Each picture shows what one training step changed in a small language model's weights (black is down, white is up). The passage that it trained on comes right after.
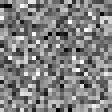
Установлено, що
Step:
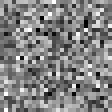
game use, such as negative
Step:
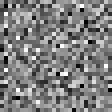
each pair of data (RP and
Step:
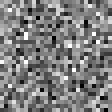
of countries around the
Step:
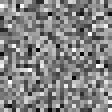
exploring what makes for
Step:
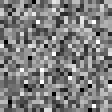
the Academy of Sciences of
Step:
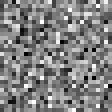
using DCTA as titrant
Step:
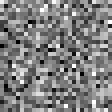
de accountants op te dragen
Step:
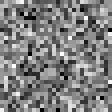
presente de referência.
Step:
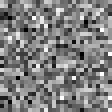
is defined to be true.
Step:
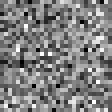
substanța ce produce
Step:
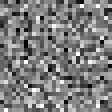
73,7% студентов
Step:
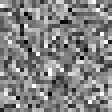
ongida o'z aksini
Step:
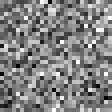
Trabzon'da Yunan
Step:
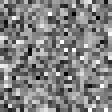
lift techniques.
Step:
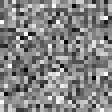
грамотное композиционное
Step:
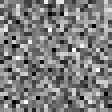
dam olish oralig‘ining
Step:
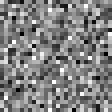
digital de la empresa con
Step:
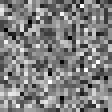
as per proposed method. The %
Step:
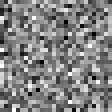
cryptocurrency are
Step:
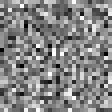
Proposed method for interactive
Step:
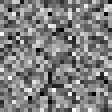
Un ejemplo de un
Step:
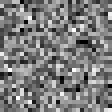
li jilfqu dan,
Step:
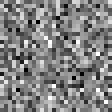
be detected in 57% of
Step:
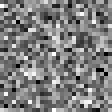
23 MUHLE,
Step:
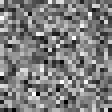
amirlikning markaziy qismi
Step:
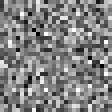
momento se solapan sus
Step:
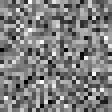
MANETs. In section
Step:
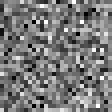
Россия, ТБСЗ 83
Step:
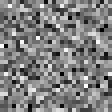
más magnífico”
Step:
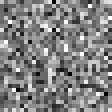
qulay ishbilarmonlik
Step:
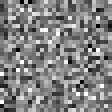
ellos (Pavez
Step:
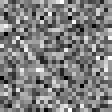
Vazirlar Mahkamasining
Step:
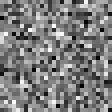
расходов и запасов.
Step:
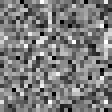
ishlarini umumlashtirib,
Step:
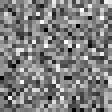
Carlota, Fuente
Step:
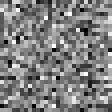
de Dieu seul, le
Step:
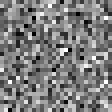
и в дальнейшем
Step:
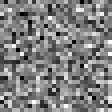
том числе «польской
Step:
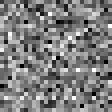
et latere. Itaque
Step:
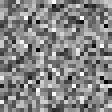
data is achieved in a
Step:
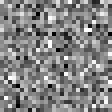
Derived From the United
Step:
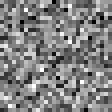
attività replicabili a
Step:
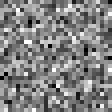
education institutions. The results obtained
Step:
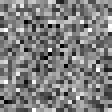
presented the visualization results based on
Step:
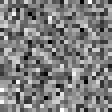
disminuirá a medida que
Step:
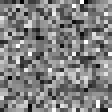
that is immunoprecipitated
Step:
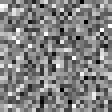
10 is found, which means that
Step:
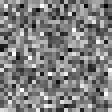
в 1-ые дни жизни,
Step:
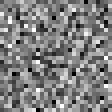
tizimlarida bino va
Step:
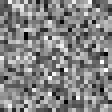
suitability for Atorvastatin
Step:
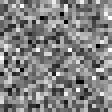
penting adalah memastikan
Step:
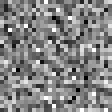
on instead of the water
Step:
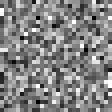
is any of them currently on
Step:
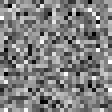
the likelihood of uptake
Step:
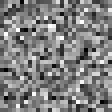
normal flight mode for this
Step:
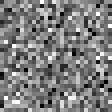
the article are structured on the
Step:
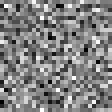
in the above dictionaries
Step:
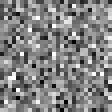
The ATSPPH-SF
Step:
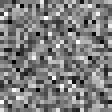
for functional areas and combinations
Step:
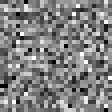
united Europe. Specific
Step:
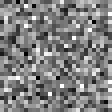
NET, Ex. Research
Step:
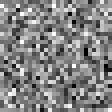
review before submission
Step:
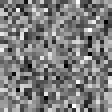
Center in California
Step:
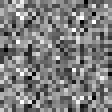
legal support, and advanced
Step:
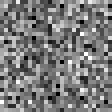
responderam “sim,
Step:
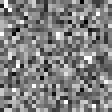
and applications of Institutional
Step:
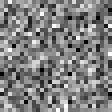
the number of human objects, resulting
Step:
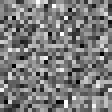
рубца подопытных
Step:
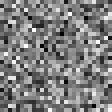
do caminho escolhido
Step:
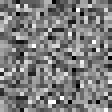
cuja sensibilidade para os
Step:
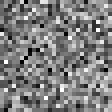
no Brasil: Guia de
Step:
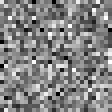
comportamento global do
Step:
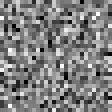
and are proportional to the applied
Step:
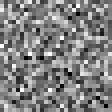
nazariy va amaliy
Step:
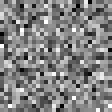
вод та підземного
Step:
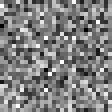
of the present study are: - i.
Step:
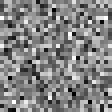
del aprendizaje,
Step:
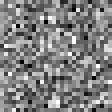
manajemen cenderung
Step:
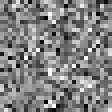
3. Eating Attitudes
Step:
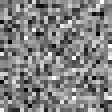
there is less volatility in the
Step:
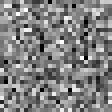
in the world (2017)
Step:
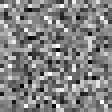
мозаикали плиталар
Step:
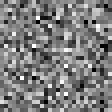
print or photographs as well
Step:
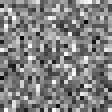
Organisation des Soins*,
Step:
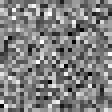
the electoral process to the needs
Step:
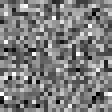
русских говорах
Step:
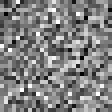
censure was avoided.
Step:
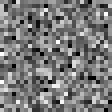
методы и приёмы работы
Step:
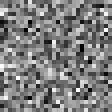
of spirituality.⁴
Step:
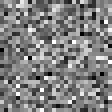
(6)$$ Expression
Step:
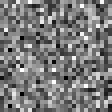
Aripov A, Aripov
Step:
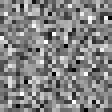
Возможность биологических
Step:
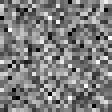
their importance and hence giving only
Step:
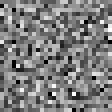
include any measures that are
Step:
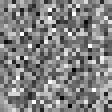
leadership. He got to
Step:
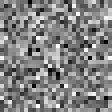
points on the upper edge of
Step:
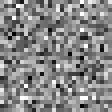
plantation cps. 52ab,
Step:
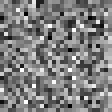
Selçuk Bey'in
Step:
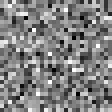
отсутствие эффекта —
